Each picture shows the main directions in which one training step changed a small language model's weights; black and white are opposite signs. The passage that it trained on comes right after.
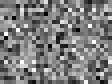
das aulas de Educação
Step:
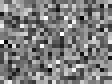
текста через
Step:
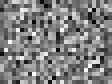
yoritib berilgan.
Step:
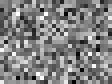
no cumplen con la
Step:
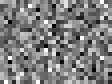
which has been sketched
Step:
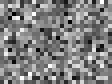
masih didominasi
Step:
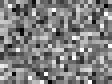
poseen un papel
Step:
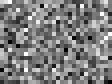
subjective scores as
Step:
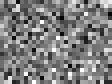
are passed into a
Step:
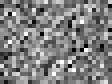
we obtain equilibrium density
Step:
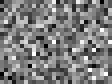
Carrazeda de
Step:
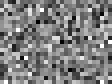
durante os treinos, o
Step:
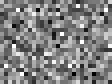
Hasri, S.,
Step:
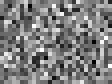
but due to the size of the
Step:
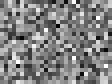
used to get final digital
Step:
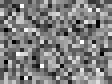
squeezing, in the
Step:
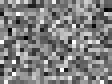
confined ``meson"
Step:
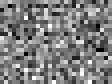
orbital period modulation in
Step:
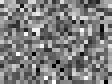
the \vn\ obtained using
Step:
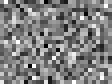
thus guaranteeing
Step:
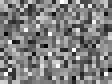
cooling rate. The
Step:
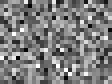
model. Section~IV presents
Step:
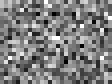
propagation axis. This
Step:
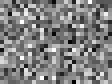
appears to have an internal
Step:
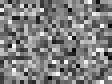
în a cunoaște, a
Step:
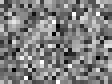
will be less bound. We thus
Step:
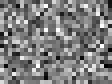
and, therefore, that of the
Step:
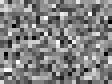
народного костюма
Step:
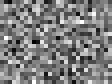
irregularities within
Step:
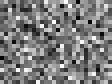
values $G_{0M}
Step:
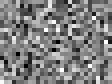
current passing from/to
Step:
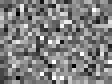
possui raízes
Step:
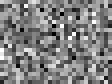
a parameter $\delta$ such that
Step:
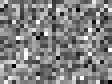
que “al morir una
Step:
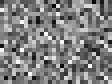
\subsection{Projection effect
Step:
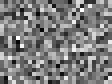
the BC values—and
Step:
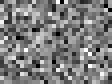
channel SNR and bandwidth
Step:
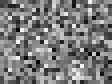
miejscu nad
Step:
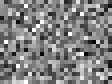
not receive information about the
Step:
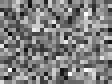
via residual paths.
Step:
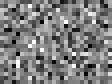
which have same phase speed with
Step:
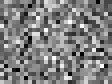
practically impossible to
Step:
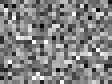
total de 100 estudantes,
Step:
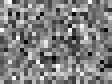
also with the Shandong
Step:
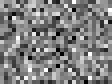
íntimos e a
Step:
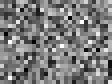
the same. Due to the
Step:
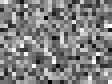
a non-trivial
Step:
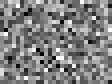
basic requirements for didactic
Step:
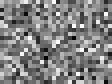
collective field when we
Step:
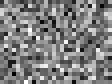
may be superimposed and
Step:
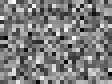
the bulk valence band
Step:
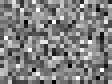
the estimator $\widetilde
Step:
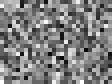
of the cavity.
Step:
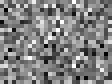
$\tau_i$ with the
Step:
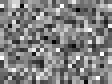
always exist, an
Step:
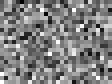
T. We report on
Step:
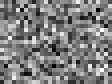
the Light-Front
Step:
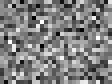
market-based models and
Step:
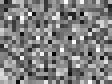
nomlarni ko'rib,
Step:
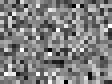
to'la javob
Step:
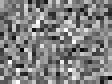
usos coletivos,
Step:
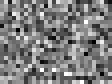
Já P3 aponta
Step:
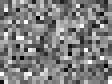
sub-equation is fully
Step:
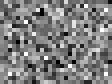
that eye fixation
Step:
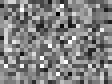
kekhasan dan
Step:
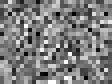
collisions create
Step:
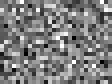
The phases that appear in
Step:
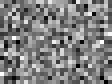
materiallar tekshirib
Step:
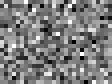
see Figures S3 and
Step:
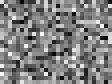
+ \int \alpha_N
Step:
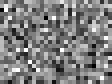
basis for the notion of
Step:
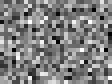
- 4) Adanya
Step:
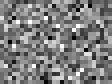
UV cutoff would allow
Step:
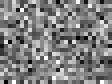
the European Union.
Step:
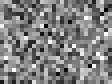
imkonini beradi.
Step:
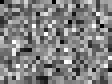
$f_{max}$ during
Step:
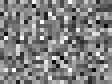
empresas integrantes do
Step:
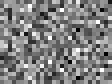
sample to $T$ =
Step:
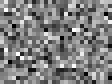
events that are separated by
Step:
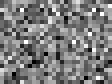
Cardy formula} An
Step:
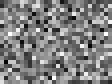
minières en volume.
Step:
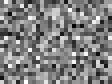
it is possible to achieve
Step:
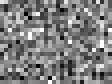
که هست
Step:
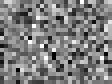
pulse based detector assumes
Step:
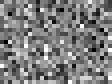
its two polarisation states
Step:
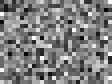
давлат ва унинг
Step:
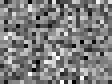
transition forms a new magnetic state
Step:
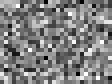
of their parameters is complicated
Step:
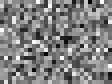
dapat dipantau
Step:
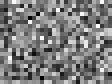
is quantified by the ratio
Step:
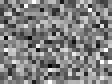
is a first step toward
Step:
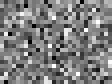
anisotropy energy,
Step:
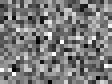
radius to distance ratio is found to
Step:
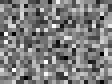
a gauge transformation, $M
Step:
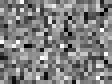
The main result of this paper is
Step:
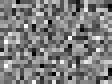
Informed Consent
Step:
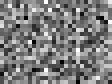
between the gravitino and
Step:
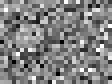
от репродуктивной
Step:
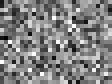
.Sind dayosidagi
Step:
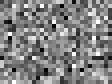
aula. Trago para
